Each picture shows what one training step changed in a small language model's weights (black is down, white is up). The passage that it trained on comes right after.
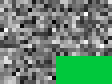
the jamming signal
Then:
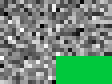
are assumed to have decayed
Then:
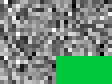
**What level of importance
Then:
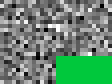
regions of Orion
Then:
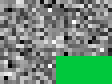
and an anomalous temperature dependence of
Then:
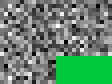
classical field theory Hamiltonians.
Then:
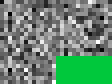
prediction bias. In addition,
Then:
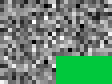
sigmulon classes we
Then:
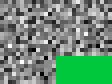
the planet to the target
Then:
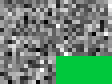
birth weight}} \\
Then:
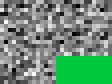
the Rodr{\'
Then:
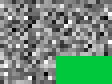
have to have the same time
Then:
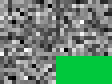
by numerical quantification from an
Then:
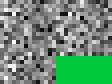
temperatures within the same region of
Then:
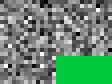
sources distributed homogeneously in the
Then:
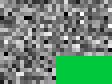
polynomial functions. The signal contribution
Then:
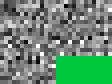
outputs, in turn,
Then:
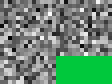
dynamo where both the
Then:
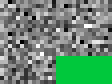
KdV equation in
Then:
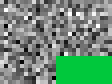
0$, which corresponds to the
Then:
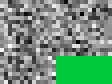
and for the most general
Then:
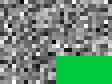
by conventional bulk viscous
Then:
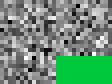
solutions for each point on the
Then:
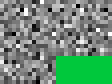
that intervalley scattering
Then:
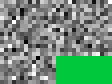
inequalities above, we
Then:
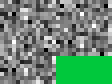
volume={}, number={},
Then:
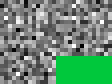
indicating that they represent a downstream
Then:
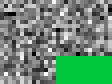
+ \int_{\partial
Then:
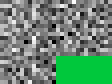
radiative primordial
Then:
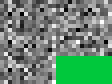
excellent seeing.
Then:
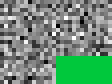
fruitful meeting where
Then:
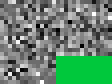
naturally result in diffusion from one
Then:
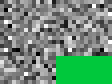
$n$ is the number
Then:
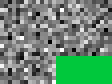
independent $\pi$ shifts.
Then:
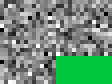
can use this freedom to fix
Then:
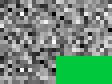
We finally get a supersymmetric
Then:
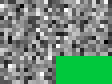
is shown in the right panel
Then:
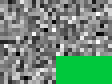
wire, the interacting
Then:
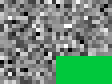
as we use in this
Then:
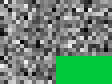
to transport quantum information between two
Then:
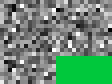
determine natural test statistics, and
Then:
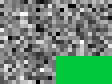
polaronic distortions from
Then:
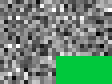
addition to that, we consider
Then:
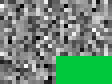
band is shown in the left
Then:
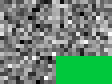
\mu}^t$ and
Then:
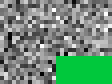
is related, by ${\rm
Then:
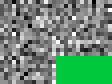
LLMs, with more than
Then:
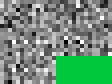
0.3. A large
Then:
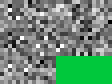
particular, in the absence of
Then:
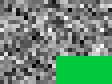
only for PBC with a
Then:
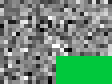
is anisotropic by a factor
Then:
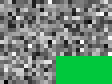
to each phase. The
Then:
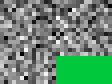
supports the decentralization
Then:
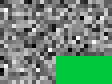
final result follows automatically from
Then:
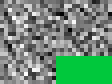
founded on the use of
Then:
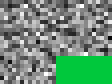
free string theory satisfying
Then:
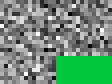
charge simultaneously on the two
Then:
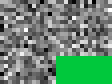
perturbative picture, a key signal
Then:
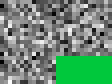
of suppression was clearly seen in
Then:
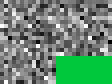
baryon number violating decay
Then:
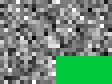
Model for Spatial
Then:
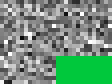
on the hadronic structure. This
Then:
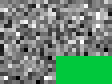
represents an item $i$
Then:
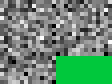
single Josephson
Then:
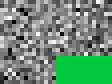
Next we make the coordinate
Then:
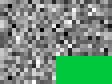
Ethical Engineering,
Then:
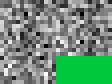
thus produces the following terms in
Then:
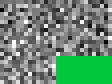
0. Secondly, if
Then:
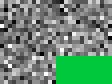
Such efforts stand to
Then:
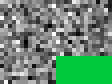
planned Southern
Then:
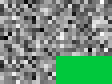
associated with the same quantized
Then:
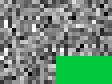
as well as over 24 different
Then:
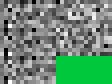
can be rewritten as
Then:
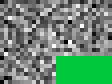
wavelength regimes to search for
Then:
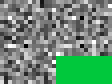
updated so that they imply
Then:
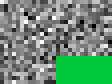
asymmetry includes convolutions
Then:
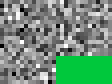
of canonical transformations we have
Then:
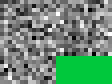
during all late-time evolution
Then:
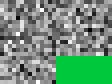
arrows highlight the two spectral
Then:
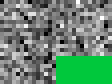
had large information capacity because it
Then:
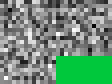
If the agent receives an
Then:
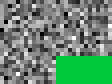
problems. We also know that
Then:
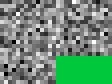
data from the Sloan
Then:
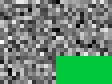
depinning model in two
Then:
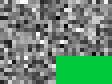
arsenide is a
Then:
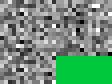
and C. A.
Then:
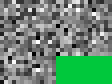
lineshape of the
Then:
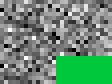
mechanisms and timescales for
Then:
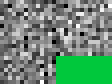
refocusing pulse of
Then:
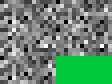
a discrete time stochastic process
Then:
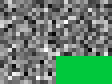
businesses to build their
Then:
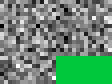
the range of observing
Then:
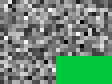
model, friction points were
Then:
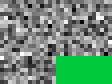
retrievers' larger
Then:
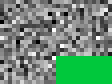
images $\times$ exposure
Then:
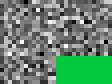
resolution to generate a list of
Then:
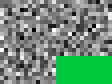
which corresponds to the one third
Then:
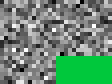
only $A_p
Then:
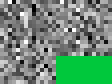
between the X-ray observations
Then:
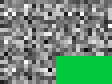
the spacetime structure. The case
